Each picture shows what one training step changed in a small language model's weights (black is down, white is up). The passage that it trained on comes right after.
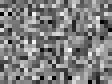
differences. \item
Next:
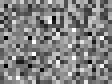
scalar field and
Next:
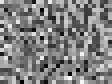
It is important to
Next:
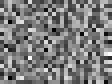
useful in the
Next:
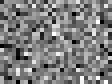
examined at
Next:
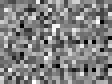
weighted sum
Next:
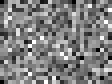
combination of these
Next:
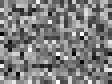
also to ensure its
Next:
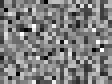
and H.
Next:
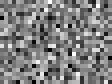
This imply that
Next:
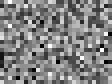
Through the access
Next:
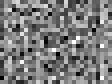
that started in
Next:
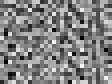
a temporal
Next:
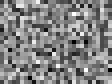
and also to that
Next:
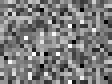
a potential testing
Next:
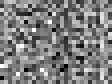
create a sufficient
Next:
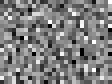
which is also
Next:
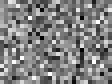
supplying mass into
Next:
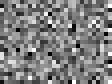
our low-mass
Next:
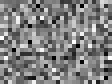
expression for the
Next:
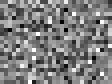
dust contains
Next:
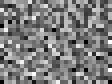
due to the
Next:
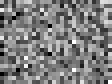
components were used in
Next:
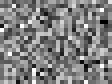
difference.}} In
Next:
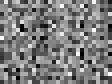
is small compared to
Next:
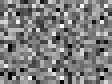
CP phase
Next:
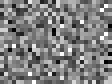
in the electromagnetic
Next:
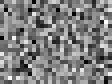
field shaper
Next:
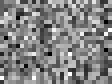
collection properties and
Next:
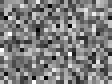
first discuss the
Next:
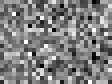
contributions to the current
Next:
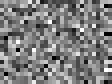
because in the code
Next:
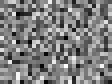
band structure for
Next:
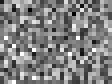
see why, consider
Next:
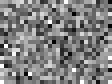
must be unitary
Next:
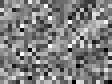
into account that the
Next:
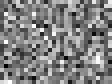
and topological numbers
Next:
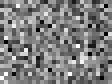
allows the exploration
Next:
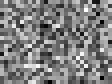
is introduced via
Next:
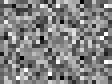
the correlation properties of
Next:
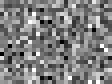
column}. \item
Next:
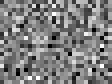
finite width heater
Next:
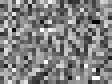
collisions of
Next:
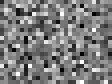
have rather large
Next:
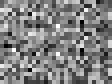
defined by both
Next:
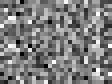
& $\mathcal
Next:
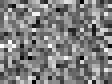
of typicality.
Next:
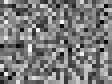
the C/O
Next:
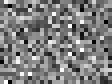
away from the
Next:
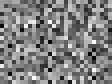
case, our results
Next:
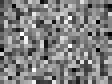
and predicted
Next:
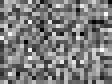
use over large
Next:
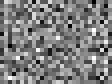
sharp stellar
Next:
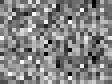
- at least for
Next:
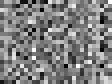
transition. $\tau
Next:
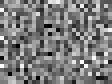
properties as close as
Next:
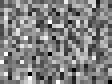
may result from
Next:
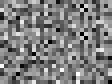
as well as for
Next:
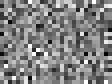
in these intervals
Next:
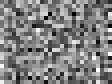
can be attributed
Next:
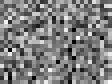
an angular coordinate
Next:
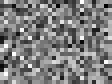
the context of
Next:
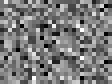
is the transmit
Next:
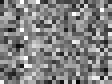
and fringe
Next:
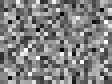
and Paturej
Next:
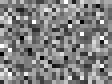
(not having any
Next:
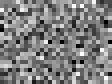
procedure are determined at
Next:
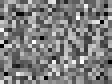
explain the lack
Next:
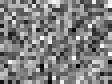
electrical properties of
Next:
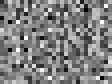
\& Renson
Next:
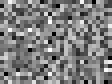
localized in the
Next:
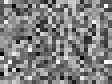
the approximant points
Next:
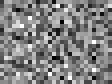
this approach, the
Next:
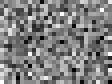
can be understood
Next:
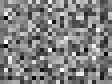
only improves average
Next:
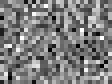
photosphere to
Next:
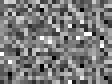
a spinning
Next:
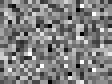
within 0.5
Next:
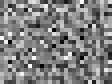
of a strongly
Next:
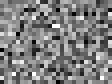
we turn to the
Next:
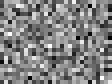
extracted from the
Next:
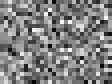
using an exact
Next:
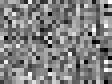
results in this problem
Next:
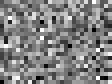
normalisation factor
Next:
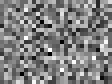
algorithms are designed
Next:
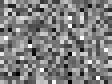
a separate
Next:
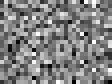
to pattern formation
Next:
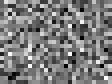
a measurement in
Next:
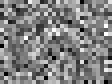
in the literature
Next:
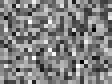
it always contains a
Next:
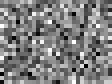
be written%
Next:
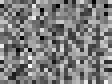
The inset
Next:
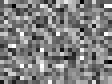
the number of required
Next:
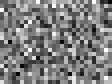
rates are same as
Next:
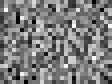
magnitude less power than
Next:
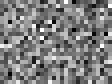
and quantum gravitation
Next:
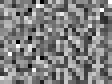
). We see
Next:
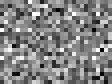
copies of
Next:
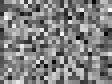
contextual or
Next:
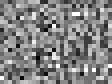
and we discuss the
